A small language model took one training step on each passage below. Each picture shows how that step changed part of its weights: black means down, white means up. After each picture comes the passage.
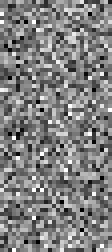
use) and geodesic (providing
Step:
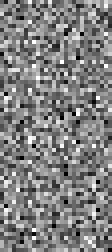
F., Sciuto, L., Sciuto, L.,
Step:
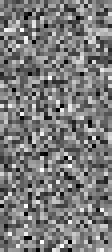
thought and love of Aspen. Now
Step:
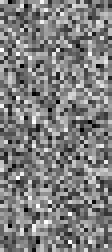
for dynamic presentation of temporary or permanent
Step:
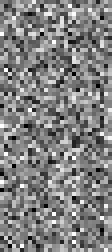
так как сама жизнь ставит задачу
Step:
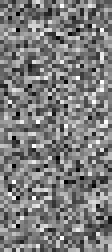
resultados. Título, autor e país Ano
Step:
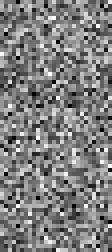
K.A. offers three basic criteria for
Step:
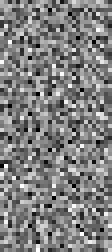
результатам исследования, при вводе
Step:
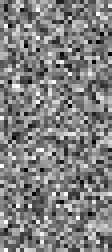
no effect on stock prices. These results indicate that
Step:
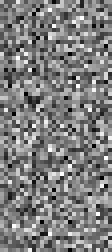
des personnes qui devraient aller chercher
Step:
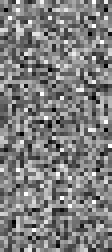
it as a factor in our analyses. Adult sample
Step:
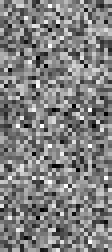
could be due to the fact that the healthcare providers are
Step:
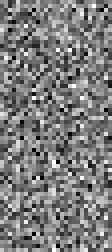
to be supported, provided and developed as a main part
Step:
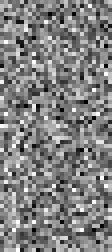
Impact In addition to boosting innovation and
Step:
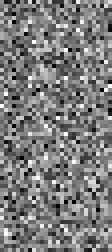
E. L. King, *Inorg.
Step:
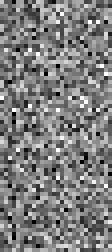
and the mixing line slope (G^*) in
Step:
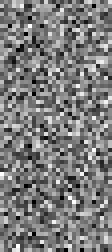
raising significant animal welfare concerns. In such
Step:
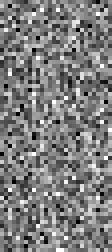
\{W_{ij}\}$ are the synaptic
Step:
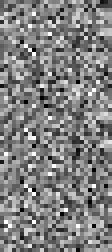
the Commission Decision No2015/444
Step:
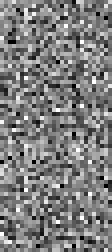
etc. Results Present-day seabed
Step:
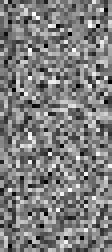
theories under digital divide: effects of virtual
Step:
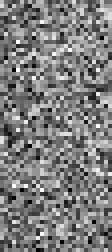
of a product. These relations should henceforth be
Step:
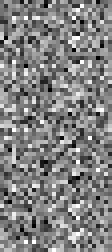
легеневій паренхімі
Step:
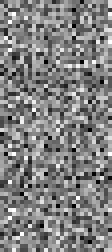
tertentu yang diturunkan dari teori
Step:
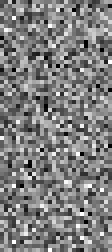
mode (high spatial resolution image which
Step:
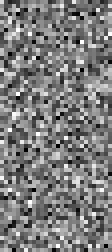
for evolution and long-term sustainability of
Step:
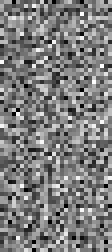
crisis: **i)** ha polarizado las
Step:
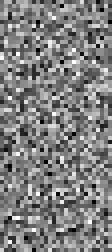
Methods: This study used a cross-sectional
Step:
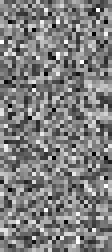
of the Commodity Futures and the
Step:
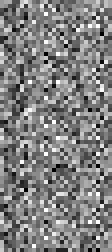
JK, RV, KV, VG,
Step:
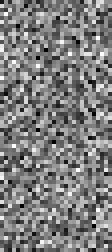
a abordagem do sujeito, enquanto
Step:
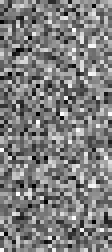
an emotional support and counseling service delivered within
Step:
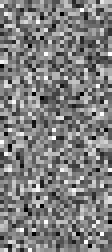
2018). O resultado pode ser observado com destaque
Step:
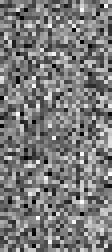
RIS reflection coefficients without knowing
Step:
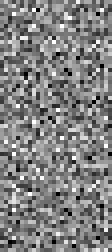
qonunlarini SPS bitimiga
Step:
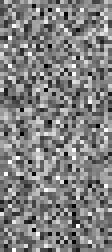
lingkungan yang jauh lebih
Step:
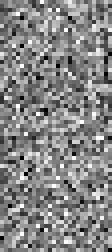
muhim qirralaridan biri sifatida pedagoglarning
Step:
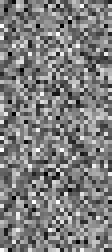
different loading conditions allows determining their reliability and designing
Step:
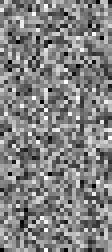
and Cultural Embodiment in Augmented
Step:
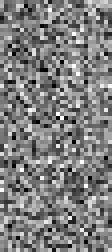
feeling of trust toward the AI. Creating an
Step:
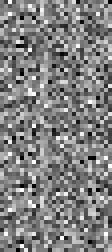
PC7, PE-Cyanine 7;
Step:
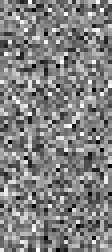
Evidence Lower Bound (ELBO)
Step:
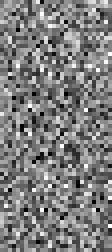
waste. a. Food waste accounted
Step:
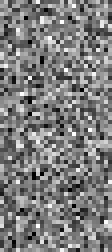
be collected through the related reference books,
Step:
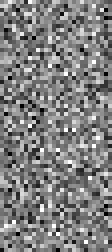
omvang van het thans bestaande
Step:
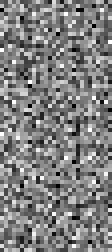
nitrate, microemulsion, plant oil
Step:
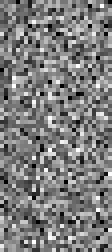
менше його зростання.
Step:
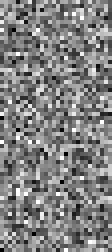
limit test Samples Dilution No of Colonies
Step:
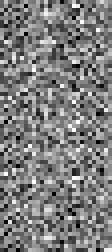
Масштаб творчества
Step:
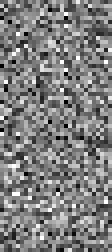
On the other hand, *Ferdinandea
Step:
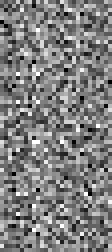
inadvertently laid the foundations of
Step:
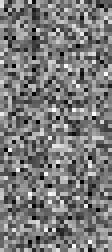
to reglement and bring together the culture collections of
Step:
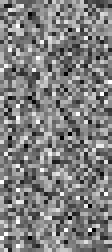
though, there were several works done in other species of
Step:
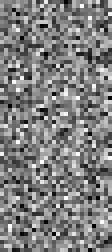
premesse è scaturita l'ideazione di un
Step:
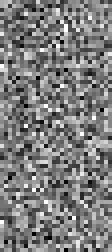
diagnosed, existing co-morbidities, number
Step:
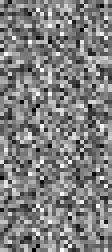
found the pattern of simultaneous influence of both
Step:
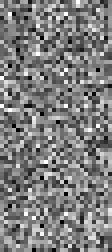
medium favors the oxidation¹¹. Amis
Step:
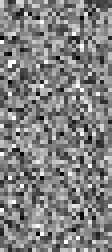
и как обеспечить взаимную
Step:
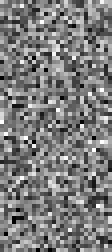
practices. In addition, competition for access to mineral
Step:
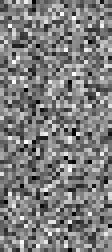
pratique d'Internet. Ils ont
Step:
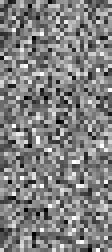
data may be of a sufficiently shorter
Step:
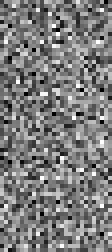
an audience member had a mini discussion regarding
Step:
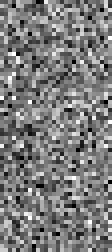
ses travaux relatifs au mandat
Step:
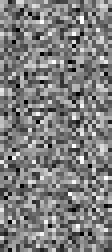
и общей слабостью.
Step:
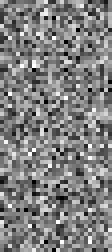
the PDMS film may contribute to the difference of
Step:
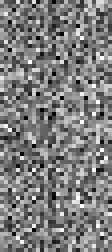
é uma condição que está associada ao desenvolvimento de
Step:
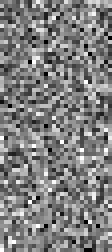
de cada uno de los tratamientos,
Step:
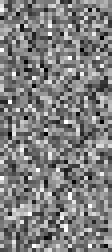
region (3 institutions of higher education were completely
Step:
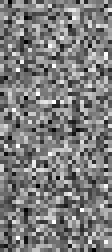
have so little capital in hand, we are
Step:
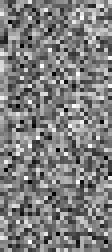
frequently checked for screening of women with
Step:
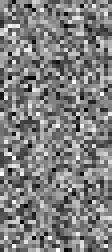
and Torres Alonso, 2016).
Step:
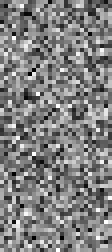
The loudness is defined by the following equation,
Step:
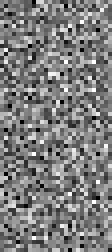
(domeniul, disciplina,
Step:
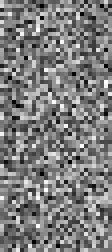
and controlling the proliferation, migration,
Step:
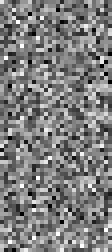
ona o'rtasidagi bog'liqlik,
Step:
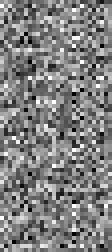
тарихи. Таржима,
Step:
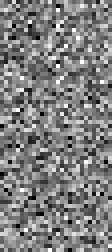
*Traité politique*, tr. C.
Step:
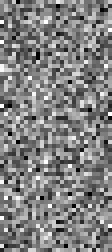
IV d.e.*, Diputación
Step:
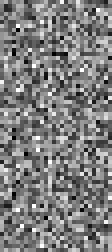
second author provided a series of *P.
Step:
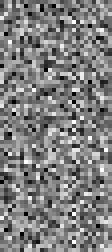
результативність та виявити напрями
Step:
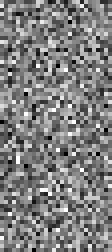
identity-related differences and strategically use(s)
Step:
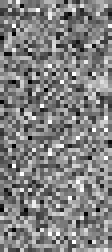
anglashga bo'lgan iqtidoriga
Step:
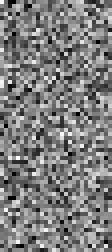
of product being prepared, the necessary part is used, and
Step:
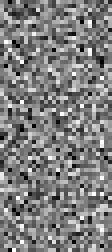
«теневой» экономики к 2020 г.
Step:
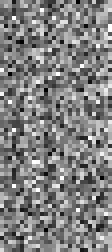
pode ser utilizado para o preparo das emulsões
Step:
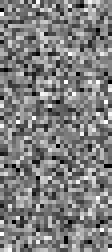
\$0.56/l for System configuration for
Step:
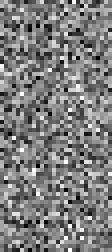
(*i.e.* a continuously moving boundary
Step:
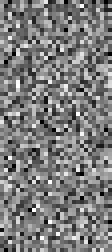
actual risk, as emphasized by the Civil
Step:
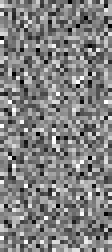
Bank-bank ini membantu
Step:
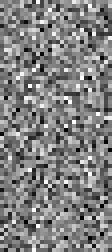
sog'lom muloqot yuritishi
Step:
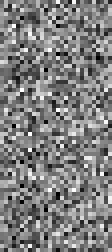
TNBC subtypes. Apart from
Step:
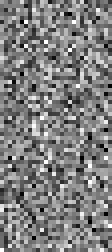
trends intersect they can reinforce each other,
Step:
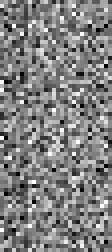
сказано выше, в образованном
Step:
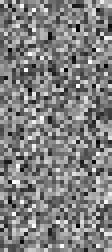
o RH e os clientes internos é fundamental.
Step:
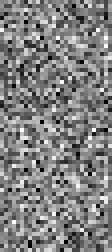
specialized postnatal care regimen described in
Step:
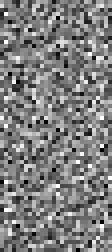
a la edad mayor de 60 años. Los autores
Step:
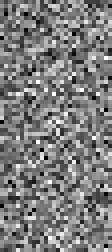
signal intensity is directly related with the specificity, the
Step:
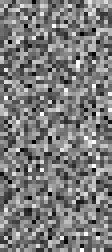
sobre a fisiologia do exercício no
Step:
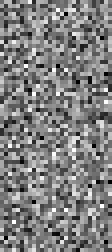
mendapatkan penekanan yang lebih
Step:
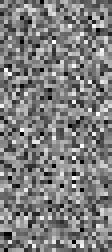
на фінансову підтримку
